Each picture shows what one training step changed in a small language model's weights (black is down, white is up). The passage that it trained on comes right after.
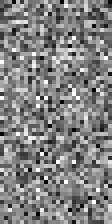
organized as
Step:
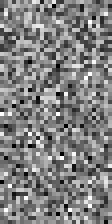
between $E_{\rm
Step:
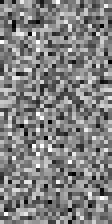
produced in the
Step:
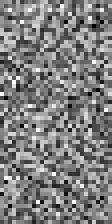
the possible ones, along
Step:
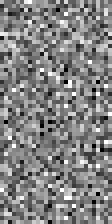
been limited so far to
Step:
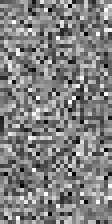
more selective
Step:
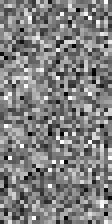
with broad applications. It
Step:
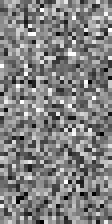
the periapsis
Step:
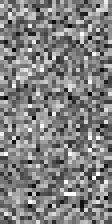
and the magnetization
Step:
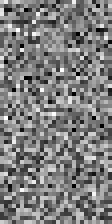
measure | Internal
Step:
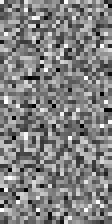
many-body perturbation
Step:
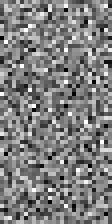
probability to be selected within
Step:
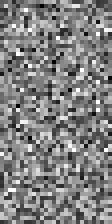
more nuanced link
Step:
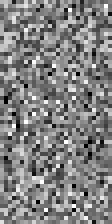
method, and that our
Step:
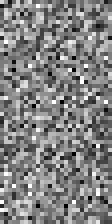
the following statement.
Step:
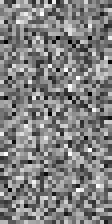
and the grid are
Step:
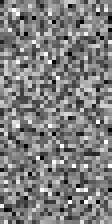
of this DRI
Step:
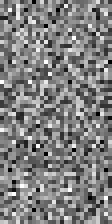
expected, it is
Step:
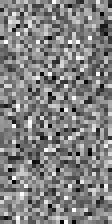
limit from lensing is
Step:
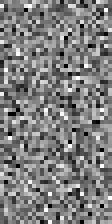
a tractable distribution,
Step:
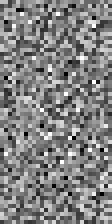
shows a representative
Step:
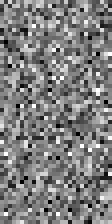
these functions into the
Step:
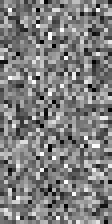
both linear and circular
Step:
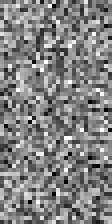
of the black hole and
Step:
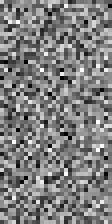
points determined by the
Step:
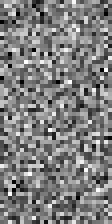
can be neglected).
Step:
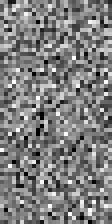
is removed by the
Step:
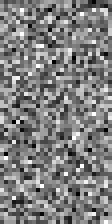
for its appearance,
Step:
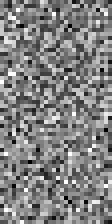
However, the recent study
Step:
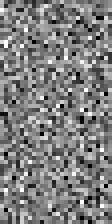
which are a type of
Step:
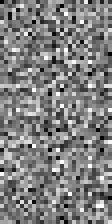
make constrains in
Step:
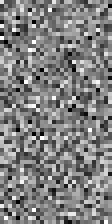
twice the mass of
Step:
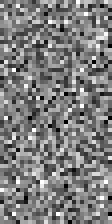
top to bottom).
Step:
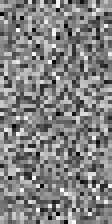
of $f$ corresponds
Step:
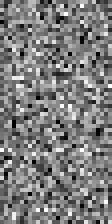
a truncated
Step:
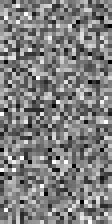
are in reach of
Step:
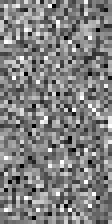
of Basic
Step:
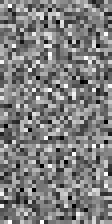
originally contained a
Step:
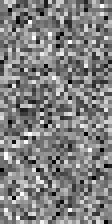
all two- and
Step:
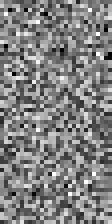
the SM-like
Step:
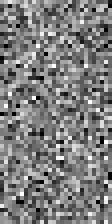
neutrino induced high energy
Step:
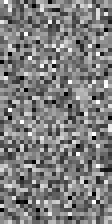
tabulated values
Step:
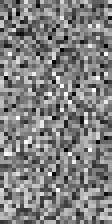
of the star provide a
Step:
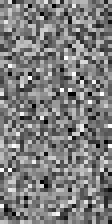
how a Linear
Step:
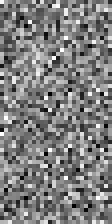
by a cloud of
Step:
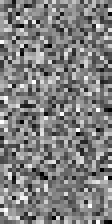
these rules are
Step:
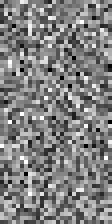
taken into account the uncertainties
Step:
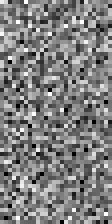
confidence threshold set at
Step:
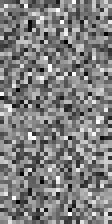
vacillating regime at
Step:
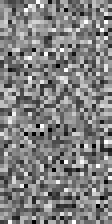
been classified.
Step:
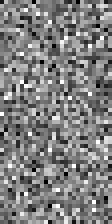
kind of lasers
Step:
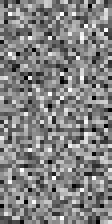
(analogous to
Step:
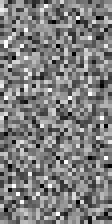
in stars that are found
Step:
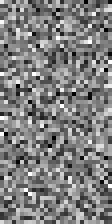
case their WDs
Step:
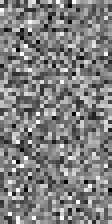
delta® for
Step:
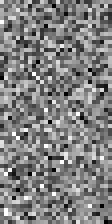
We tested all four
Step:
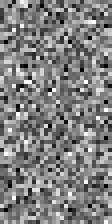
measurements of the properties of
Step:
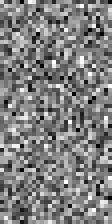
methodology enables evidence
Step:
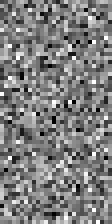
which poses significant
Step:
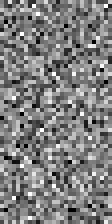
electrons leave the sample
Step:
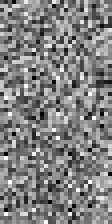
in terms of the mean
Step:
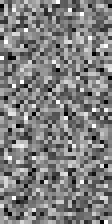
masses and short orbital
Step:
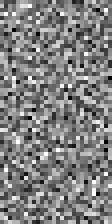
3D system with the
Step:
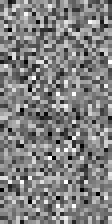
is valid only when the
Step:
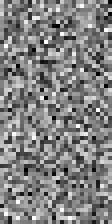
Bagging &
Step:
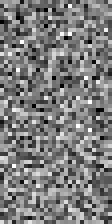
the ChQSM
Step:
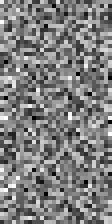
We further investigate the potential
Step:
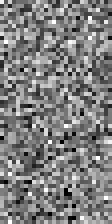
the load will be
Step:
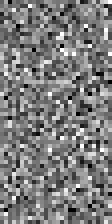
are from the MC
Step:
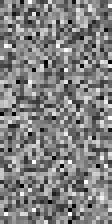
carrier inversion
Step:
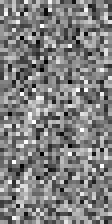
up and down quark masses
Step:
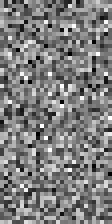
maxima. This
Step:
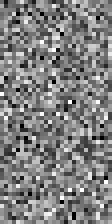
eigenmodes of the
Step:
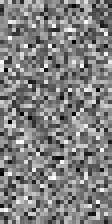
this negative energy branch
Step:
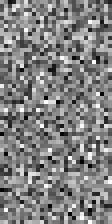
is determined by interband
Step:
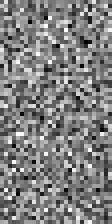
to extrinsic factors or
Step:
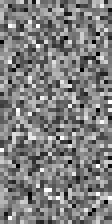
big enough,
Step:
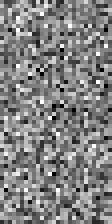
of the DW and
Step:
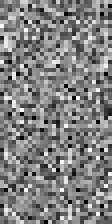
However, a recent study
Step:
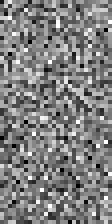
to assess if the
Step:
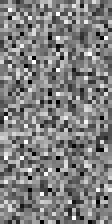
that still verifies
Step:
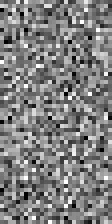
only for computation of the
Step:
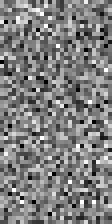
be 9, and the
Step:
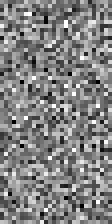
will be similar regardless
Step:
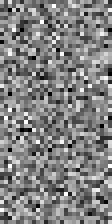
projection uncertainty into
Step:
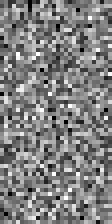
a standard double box
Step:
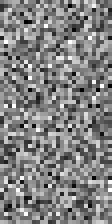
the left side of Fig
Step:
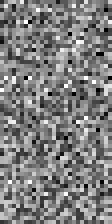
approach (columns 3
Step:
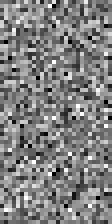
of the diagonal elements is
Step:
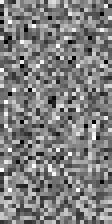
different polarization with the angle
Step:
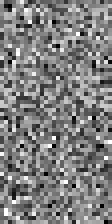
observations were all done
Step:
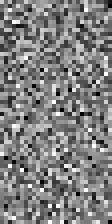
$\Gamma$ leading to
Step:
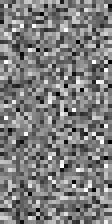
high level operational diagram
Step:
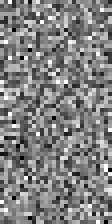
whose classification is
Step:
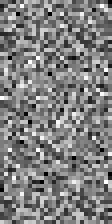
scattering. For high
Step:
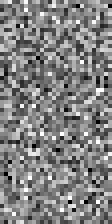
theories. In this new
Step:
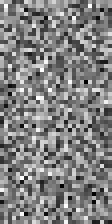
the electron and nuclear
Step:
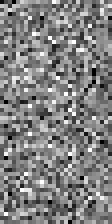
with an inner
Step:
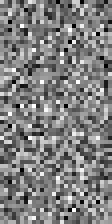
following functional form for
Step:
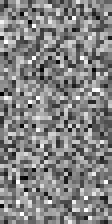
the nonlinearity, the
